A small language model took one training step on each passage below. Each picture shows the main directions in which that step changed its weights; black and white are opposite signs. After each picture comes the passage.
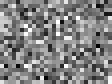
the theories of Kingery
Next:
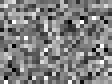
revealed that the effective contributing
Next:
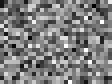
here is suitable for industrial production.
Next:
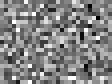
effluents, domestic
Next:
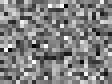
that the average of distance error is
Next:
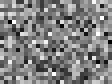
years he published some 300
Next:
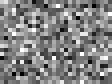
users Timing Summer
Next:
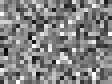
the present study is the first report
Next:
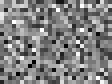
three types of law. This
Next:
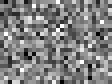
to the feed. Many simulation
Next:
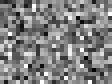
to determine their problem posing
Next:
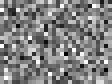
relationship was also observed between increasing
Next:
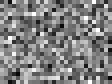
end-effector < 10
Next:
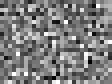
was “the workers'
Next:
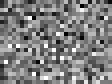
will set the stage by defining
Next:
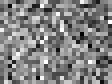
under local anesthesia
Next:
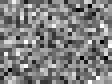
invasive procedure urine
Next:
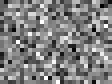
cholecystitis and
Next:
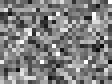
leaders to work on strategies on
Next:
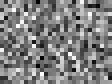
optimal solutions. Fourth,
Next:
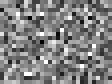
and is retarded by the
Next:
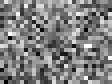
he is working on model reduction of
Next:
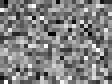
is associated with a number of
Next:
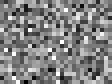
HDL-C, high
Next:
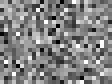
With MELA, we
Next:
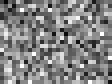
from street trees,
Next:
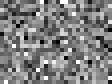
block, in the derivative
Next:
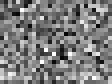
by this industry relative to its total
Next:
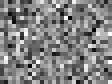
activity is not undertaken
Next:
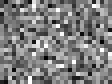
in the context of higher education in
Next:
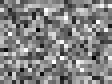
formation of about one ton
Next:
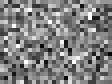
FBCD DK
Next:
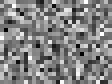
audiences, stressing the
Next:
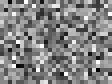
2025. There are different
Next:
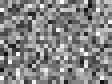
size in this p_T region
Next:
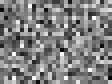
solution. Label the
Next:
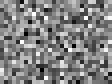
(STATCOM) and
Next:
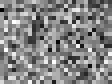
studies have shed light on the
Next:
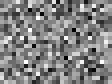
connection, internal resistance,
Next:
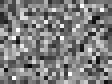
the B2FIND
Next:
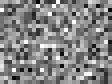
zilli*, Gold
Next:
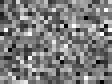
the physical application to minimize
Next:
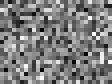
processes taking place in connection
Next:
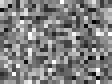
system designs as specified in
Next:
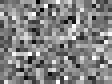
written communication, spoken
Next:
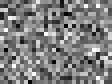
well effectively within a short
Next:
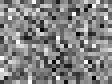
This project has received funding from the
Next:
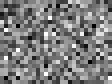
much as 8.6% in
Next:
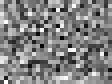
the paper and approved the final
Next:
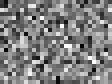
is very boring. As the
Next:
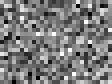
(L) confirm the proposed
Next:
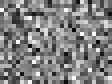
and meta-analysis of
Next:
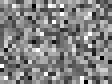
also in line with Chan and
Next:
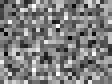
attracted both men and women
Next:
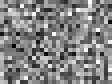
industry in decision-making under
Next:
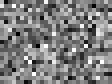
Target Audience
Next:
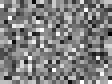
Akkadian Term
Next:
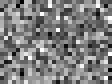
and universities. One consequence
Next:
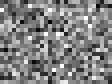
density or incorporation of
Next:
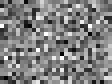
oil (Dupuy,
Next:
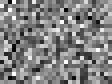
understanding these. Geometry
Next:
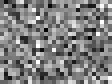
as exercised by the school
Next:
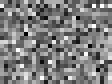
3. Balmiki
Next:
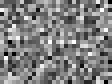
was conducted in cardiology
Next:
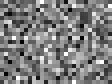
descending. Since the interior
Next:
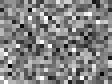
root length of 4.83
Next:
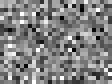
draft, Writing –
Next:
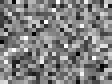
the new task. The proposed algorithm
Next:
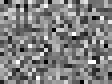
with November, and
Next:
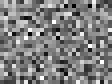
that there exists a unique
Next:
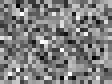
M or 1 M HCl
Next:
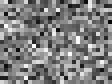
in Budapest,
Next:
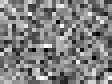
it is the value attached
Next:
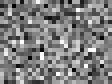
by ungulates was
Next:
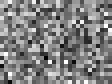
learners can make the learning process
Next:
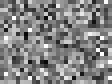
heritage interpretation,
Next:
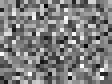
middle layer, 3 =
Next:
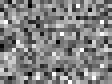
study(9) that showed that
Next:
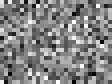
Calc. Found.
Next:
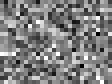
use of WhatsApps
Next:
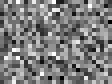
in Table 2. Table 2.
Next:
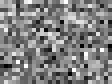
spanned both institutions, was
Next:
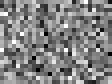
of Component-A over
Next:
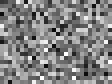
ease of data collection, as
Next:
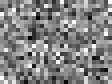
indicators on the basis of scientific
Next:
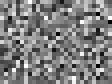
cooperation with businesses,
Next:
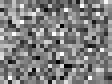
characteristics and the use of specific
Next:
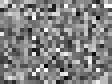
can be one of the high levels
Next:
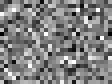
1980's, and have been
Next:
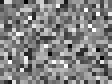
Uyo. Email:
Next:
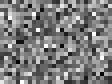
schools. The study revealed that there
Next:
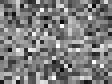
traditional handicrafts industry
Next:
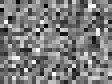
on The Madhwa
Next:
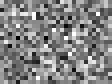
migration limit in the EU
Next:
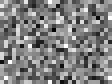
aerial parts of the
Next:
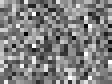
lubricant [2].
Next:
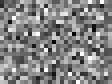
Publication Under
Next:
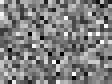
the brand's image.
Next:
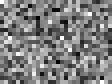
combination of mutations needed to
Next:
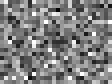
rabbits showed that the
